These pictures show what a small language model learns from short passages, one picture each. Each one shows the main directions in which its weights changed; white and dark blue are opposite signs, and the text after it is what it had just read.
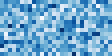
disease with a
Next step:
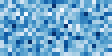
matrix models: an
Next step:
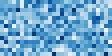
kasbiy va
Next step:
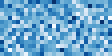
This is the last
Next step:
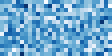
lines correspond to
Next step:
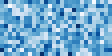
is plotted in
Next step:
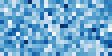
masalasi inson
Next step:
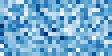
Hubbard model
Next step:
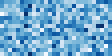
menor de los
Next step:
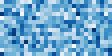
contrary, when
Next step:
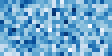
task she
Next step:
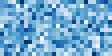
into school
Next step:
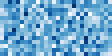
studies have shown the
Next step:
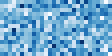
normal control
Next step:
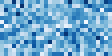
tabiiy va
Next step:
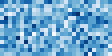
China and the
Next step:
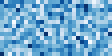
zitting, die
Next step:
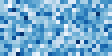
to be noticed
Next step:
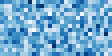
released as
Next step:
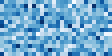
efficace et
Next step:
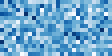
contribution to the
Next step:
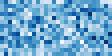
sensação de
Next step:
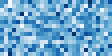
to the need for
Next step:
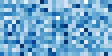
fulfill an
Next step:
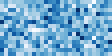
on background
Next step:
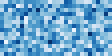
in order to construct
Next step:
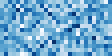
those in the potential
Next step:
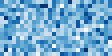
Their Learning
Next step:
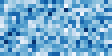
made to construct
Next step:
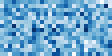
as insurance for
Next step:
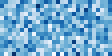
but the effect of
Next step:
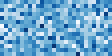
et poses la
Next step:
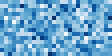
The PCG
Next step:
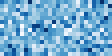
parallel to
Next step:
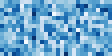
the world
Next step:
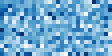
covered by
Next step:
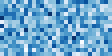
the material parameters, through
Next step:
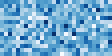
на досвід
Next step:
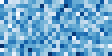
species to be
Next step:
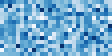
от друга на
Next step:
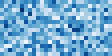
higher the order that
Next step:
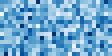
attempt have been
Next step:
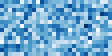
benefits when
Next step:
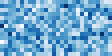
that EHRs
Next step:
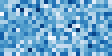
not have much
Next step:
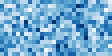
particles. These
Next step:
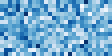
the signals on the
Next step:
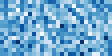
use the observed events
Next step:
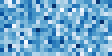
distance weighted
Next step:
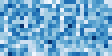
la inferencia
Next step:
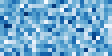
mechanics but
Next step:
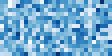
as the main source
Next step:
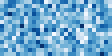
as the major
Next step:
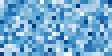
os resultados
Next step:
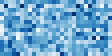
Rev. B
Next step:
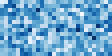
instability, it
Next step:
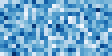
Fermi &
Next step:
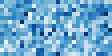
initially, one has
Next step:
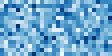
been interested in
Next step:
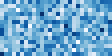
when needed to
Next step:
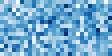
ATC code
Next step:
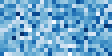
temple, analysis of
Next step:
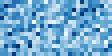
between data [13,
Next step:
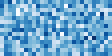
- Ruter
